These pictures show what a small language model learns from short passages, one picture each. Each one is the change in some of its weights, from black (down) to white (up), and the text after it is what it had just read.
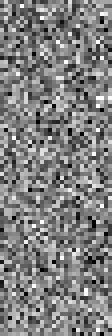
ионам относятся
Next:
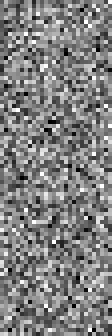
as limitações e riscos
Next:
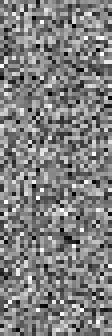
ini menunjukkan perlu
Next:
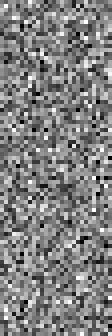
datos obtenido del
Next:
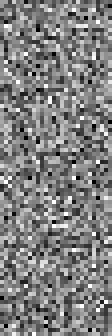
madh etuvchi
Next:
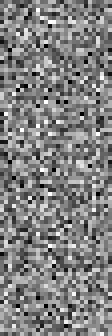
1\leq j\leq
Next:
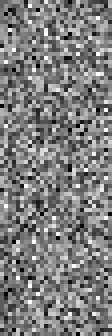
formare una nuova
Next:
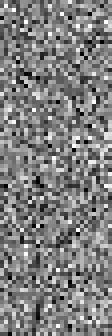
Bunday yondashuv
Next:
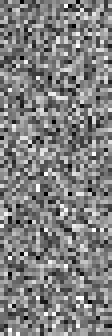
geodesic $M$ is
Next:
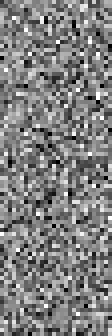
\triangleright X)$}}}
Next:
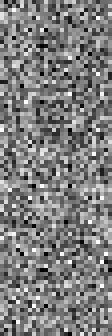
сизни овлашга
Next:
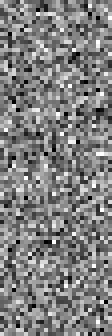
agents (Vlaminick,
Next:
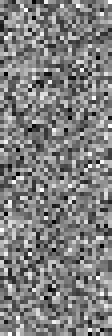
arrow notation as much as
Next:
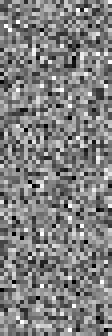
\eqref{extra con2},
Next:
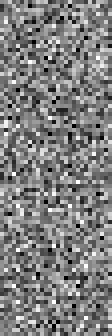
are zero. It follows from
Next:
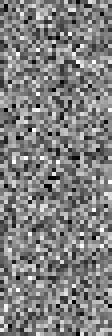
as a sub-configuration.
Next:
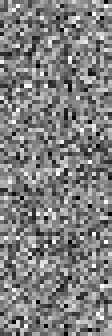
entrelaçamentos destas
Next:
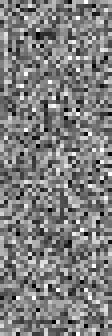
yangi nuqtai
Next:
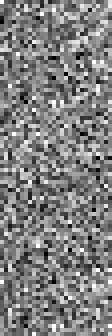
Jacobi operator is
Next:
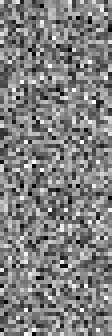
\label{def42} A
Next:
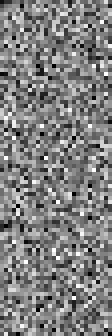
In the article, the
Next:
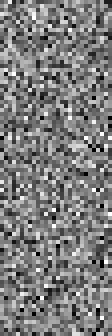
Тематический набор
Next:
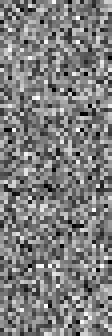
mostrou capacidade de
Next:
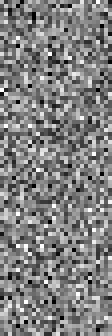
real segment $[0,1]$
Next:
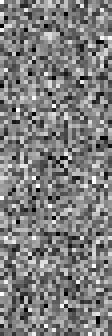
turgan quyoshdek
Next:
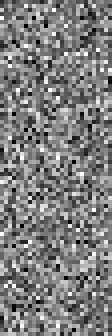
this regard.) Moreover, the
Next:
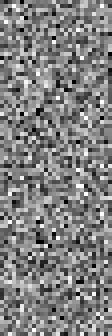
Let us note $\M_0$
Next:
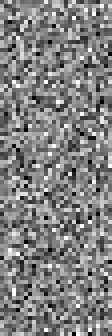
usaria materiais considerados
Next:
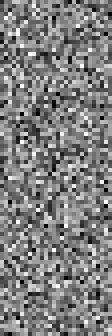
To this aim, we note that
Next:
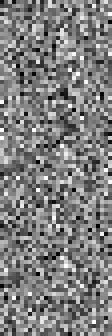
and $i<j$, then
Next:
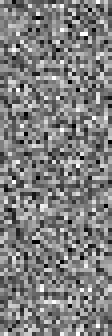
& \leq \left(
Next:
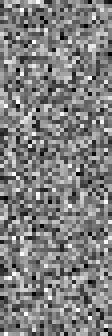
Carlos A. F.
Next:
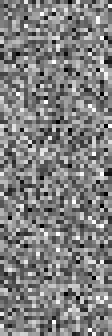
динамику единого
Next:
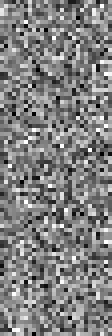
SERIES} Before
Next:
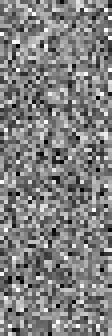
all periods, $\forall t$,
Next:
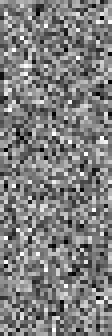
and Ant Colony
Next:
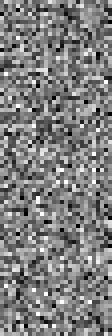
foi fundamental para planejar
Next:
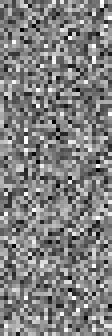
razão do artigo
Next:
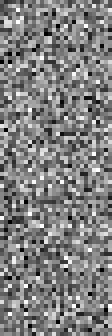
in $\C^n$ such that
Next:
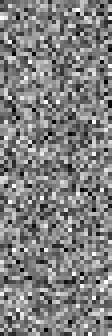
formula for the volumes of
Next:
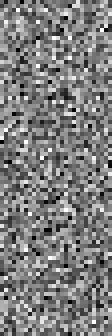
with $i\ge k$ has
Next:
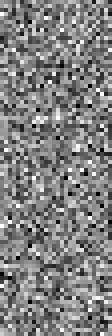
Поэтому мы
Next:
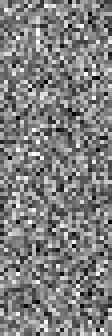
that a connection is chosen on
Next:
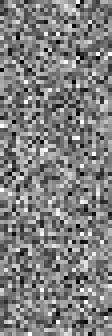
this problem. \bigskip \bigskip
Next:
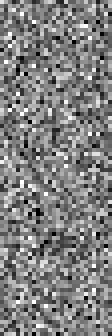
ocasionar a perda da
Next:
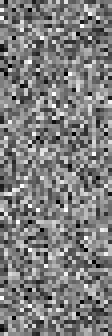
a Markovian
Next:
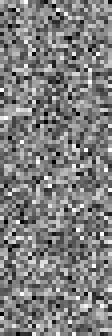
cargo de la Hermandad
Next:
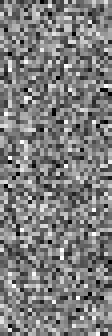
12. Mamadiyarov,
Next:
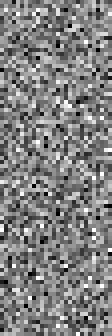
Section~\ref{proofs} can
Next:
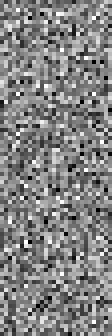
to JingJie Xu for
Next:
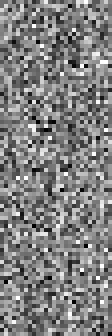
negative traits in
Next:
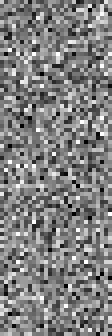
Conjugacy classes in
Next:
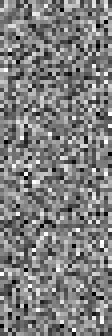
coefficient, (b)
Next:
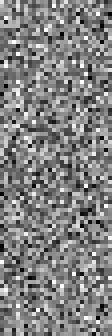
following lemma which is the generalization of
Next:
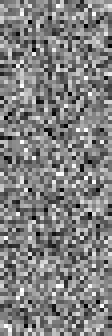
del imperialismo
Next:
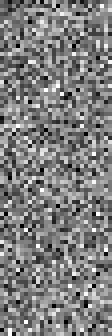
copy of $H_i$
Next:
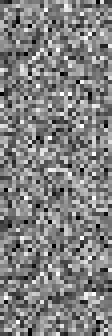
yillik, bo'yi
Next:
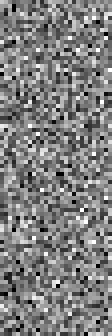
one can conclude that use of
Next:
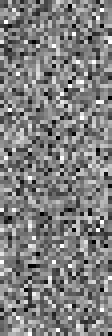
$\lambda$ is uncountable,
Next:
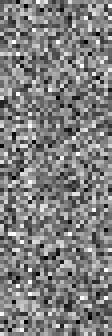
normalize so that $c =
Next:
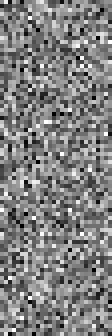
\nonumber \end{equation}
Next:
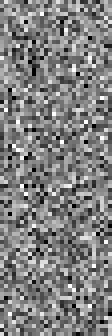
gagner des parts de
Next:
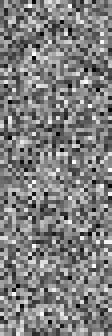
abril/maio de
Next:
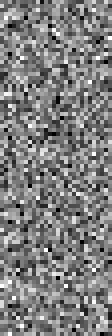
many existing works, see
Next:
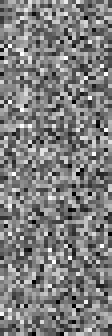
de Curitiba.
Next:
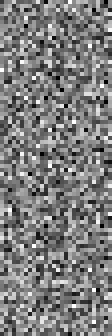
matematik mantiq -
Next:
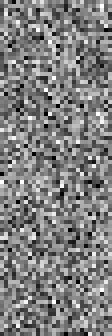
weakly compact. It follows from
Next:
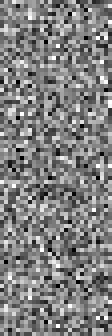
more general maximal monotone operators.
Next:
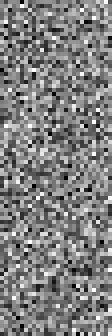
exponential random variable independent of
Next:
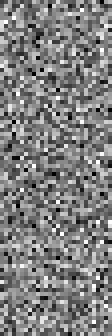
brings this problem into
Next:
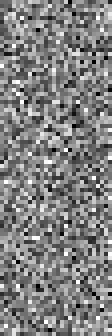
exemple type, comme dans
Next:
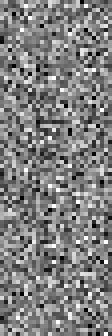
Рисунок 36 –
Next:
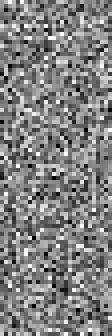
a unique equilibrium measure
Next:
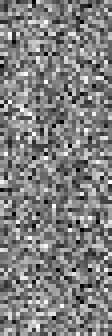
de máxima taxa
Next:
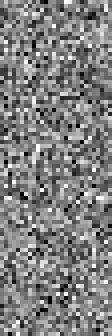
gazmol, adras,
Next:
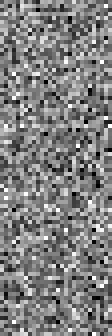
ва йиғимларни
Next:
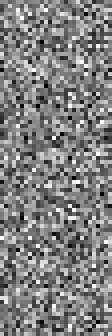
all commutators is called
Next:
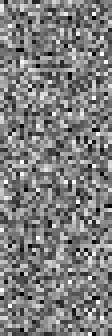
ва ҳуқуқий
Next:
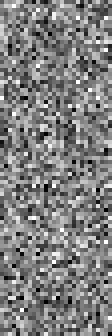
©Tarchigina N.
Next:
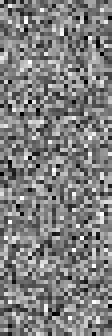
remove double edges of the
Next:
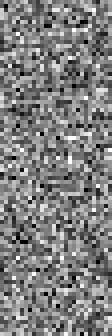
map $\pi:\Sigma\longmapsto
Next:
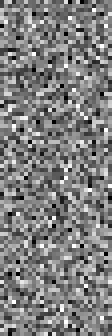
Since $$ \phi [B,
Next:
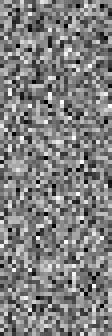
ular kimyodagi sifat
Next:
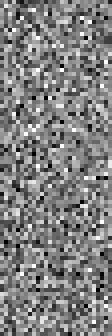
bine, dar oricum
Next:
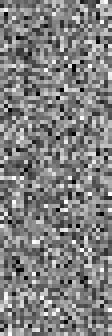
$\cA(t)$ and has
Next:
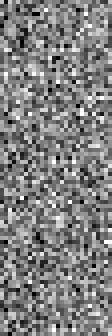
Bonecker C,
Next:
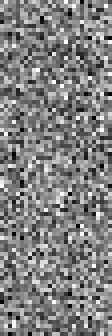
\beta, \Gamma, T,
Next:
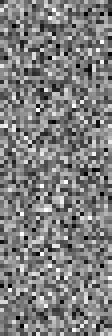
statistical inferences on such
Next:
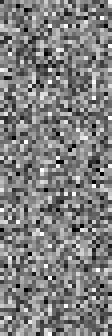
xorijiy tillarda
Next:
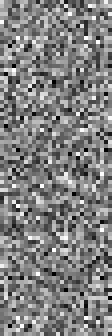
existence of more than one solution to the
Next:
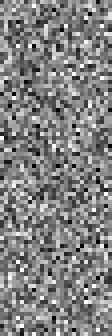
dissipativity and stability in
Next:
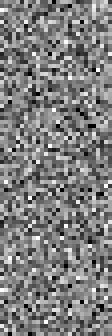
\, d\mu, $$ and this
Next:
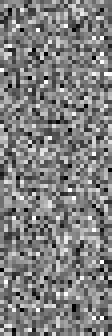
был разбит на
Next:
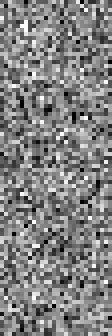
lisis tumoral que
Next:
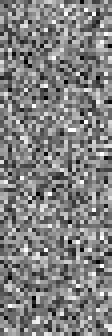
y seis ácidos
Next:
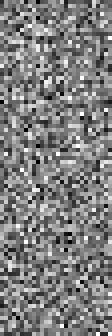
cruzados generan
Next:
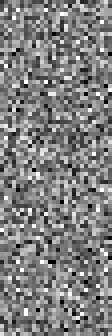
mesh and the optimized design
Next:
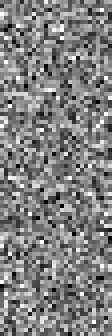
simplifies when $c$ satisfies
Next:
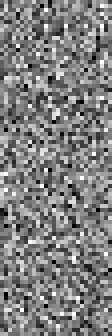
of Islamic Economic and
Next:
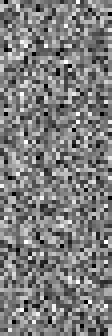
Termez State
